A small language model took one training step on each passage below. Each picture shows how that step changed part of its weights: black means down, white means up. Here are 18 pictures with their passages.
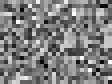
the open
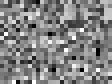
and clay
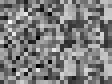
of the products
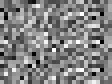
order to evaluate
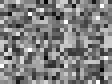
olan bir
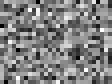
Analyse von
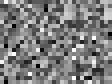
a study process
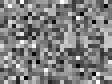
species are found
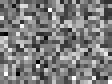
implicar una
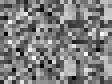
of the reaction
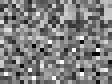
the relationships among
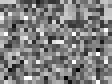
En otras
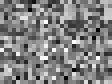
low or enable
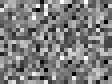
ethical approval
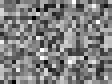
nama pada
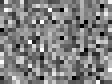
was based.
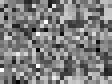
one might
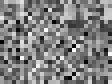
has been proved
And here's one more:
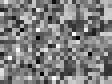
dare un
